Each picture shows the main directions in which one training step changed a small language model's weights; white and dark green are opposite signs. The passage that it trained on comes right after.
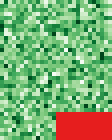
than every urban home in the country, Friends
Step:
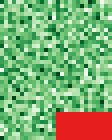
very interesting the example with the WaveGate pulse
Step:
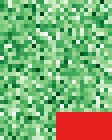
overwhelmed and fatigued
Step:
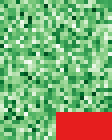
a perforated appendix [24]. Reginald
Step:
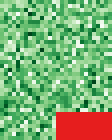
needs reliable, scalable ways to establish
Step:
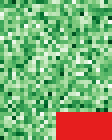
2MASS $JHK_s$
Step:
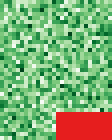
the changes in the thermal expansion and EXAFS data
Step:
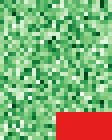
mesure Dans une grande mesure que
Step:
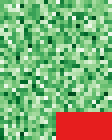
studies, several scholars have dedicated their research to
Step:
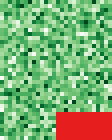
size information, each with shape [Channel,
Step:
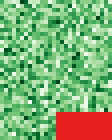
lattice: a polymer has three possibilities to go
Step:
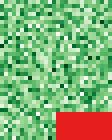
Richardson CR, Faulkner F,
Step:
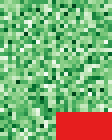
activa y transformar las prácticas docentes.
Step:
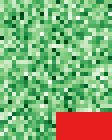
is therefore \begin{equation} m_v \simeq
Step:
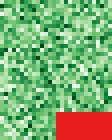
recorded audio. The samples are then played back either through
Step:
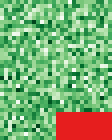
obstante, resultó una garantía para
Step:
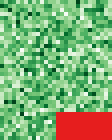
zonalar va konsessiyalar bo'yicha
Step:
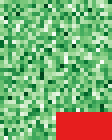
on the star or dark matter particles. In order to
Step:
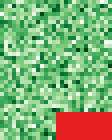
and whose analytical derivative method can be selected.
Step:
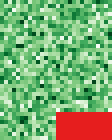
and sent to the receiving card. OAM
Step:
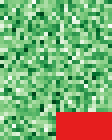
present a direct proof of the Jacobi's identity
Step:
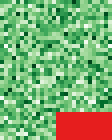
виктимологик профилактикасини
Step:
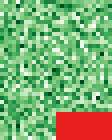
**Fabienne:** Sagt dir
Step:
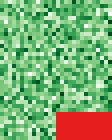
were collected for pathogen isolation. Fungal
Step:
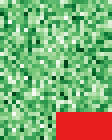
unconditionally, there is one $R^1$
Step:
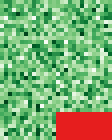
часто теряют эффективность.
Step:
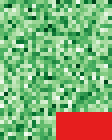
SLAO (inset of Fig.
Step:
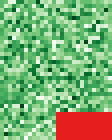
(like the measures) Q4 It was confusing
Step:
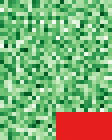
Es la amenaza de la ciudad
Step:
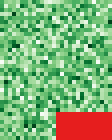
with many parameters and FLOPs, the paid version
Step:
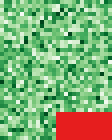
in that different runs of the sampling algorithm will result
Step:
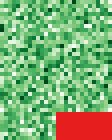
out by varying the neutron flux coming from the
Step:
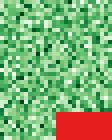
constraints, which are primarily determined by three factors:
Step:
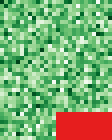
o'quvchilarning maxsus
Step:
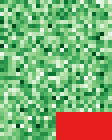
strictly after the end of 2020 (\(>
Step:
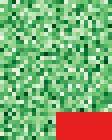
which should be considered as the compactification length in
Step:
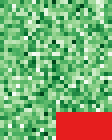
most common polyamides, such as Nylon
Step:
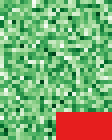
an exact numerical diagonalization of the full interacting Hamiltonian
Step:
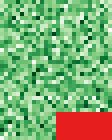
\begin{document} \twocolumn[
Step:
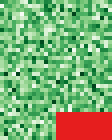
defined in order to illustrate the flexibility of the
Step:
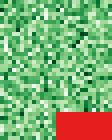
imply that these haloes are accurately
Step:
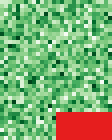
не слишком сильно отличаются
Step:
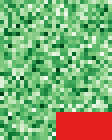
preguntas acerca de las sensaciones por
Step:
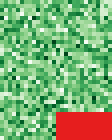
economic competitiveness [4]. At the same time,
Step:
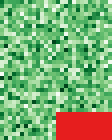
espécie de estrada-texto que
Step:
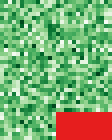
the problem of entanglement. The model theory was
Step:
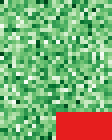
Fashion, sustainable fashion, sustainability,
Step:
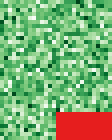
A.A.; Bin Mat, S.;
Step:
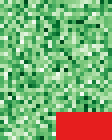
Энжео 24,7 % сус.к
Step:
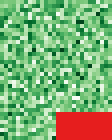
The current data are not understood theoretically. The
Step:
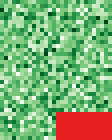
Oral & Maxillofacial Surgery
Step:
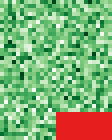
wzroku. - Przebieg:
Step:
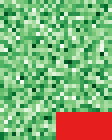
alsmede over de wijze van
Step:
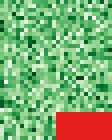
feel honoured and learn better if my individual
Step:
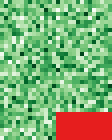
Notably, the analysis found several keywords associated with
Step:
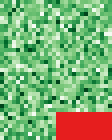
live with moral values, and to help others to
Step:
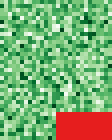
compounds through GC-MS analysis from sprouts
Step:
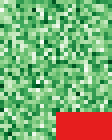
be described formally. That is the aim of this
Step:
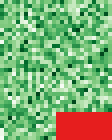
strengths include a positive institutional environment and positive social interactions
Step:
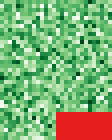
inaccurate pseudo-labels, and
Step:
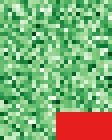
on the pore wall thickness and that
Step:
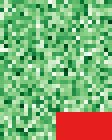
in the right side of the abdomen.
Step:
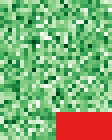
"Organization and management of physical culture and
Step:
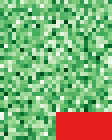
than the BP approach. Table I lists
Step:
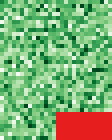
Prima descriere a complexului monastic de la
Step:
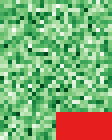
light, he responded to verbal commands or questions
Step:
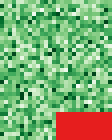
improve pattern recognition. However, automatic 30 and
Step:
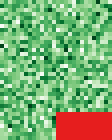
to all other constraints obtained both from remaining Planck
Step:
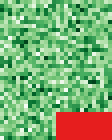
talablari asosida tuzish..... 339
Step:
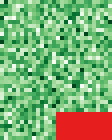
substantial shear flows in CF were detected in
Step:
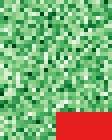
proven the breaking of parity symmetry. In recent
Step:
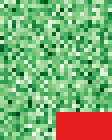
division of labour is in our presentation to the
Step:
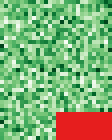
cooling around \t{240} after current
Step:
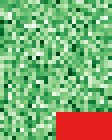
demonstrate the value of subjects in a wider life context
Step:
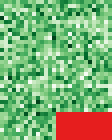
and all $\mathbf{x}$ in $K$ there
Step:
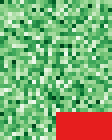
periodic boundary conditions in Y will constrain the wave modes
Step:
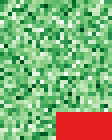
of New Zealand (Contract No.
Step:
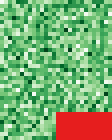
CA The Linear Cellular
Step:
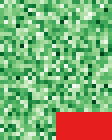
компетентности охватывает
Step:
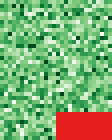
AXPs and ordinary radio pulsars in the
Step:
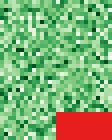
o el que percibe más cercano. En
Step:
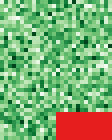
da çalışmalarında fiziksel
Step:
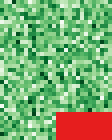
decreases with the metal-to-glass ratio.
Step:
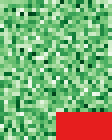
the system parameters, excitation may propagate through some
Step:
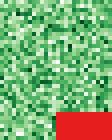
оценки личностных качеств
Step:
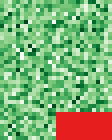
correctional institutions, as well as until these damages
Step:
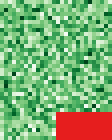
samples, interactive games (e.g. table
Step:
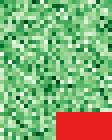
All numerical calculation were performed with the finite element package
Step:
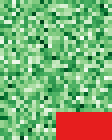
all communities that have a different language. The
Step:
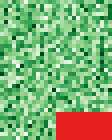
valores humanizadores, educacionais,
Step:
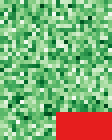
number of edges $\Delta E$ without changing the
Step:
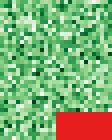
models and tasks. We validate our approach on three
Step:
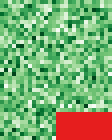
acerca do continente sul-americano para
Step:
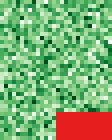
he was reevaluated. On examination, the
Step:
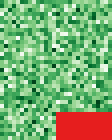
from pre to post test were significantly improved in physical fitness
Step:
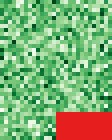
the Study According to the Sub-Dimension of
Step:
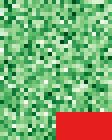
is better than $v_1$, then
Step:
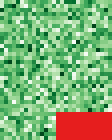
as ballooning, virtual machine
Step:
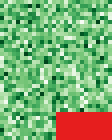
area (see Figure 4 for an example). Additionally, we
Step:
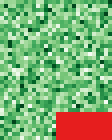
known, since eq.~(12) should work only after
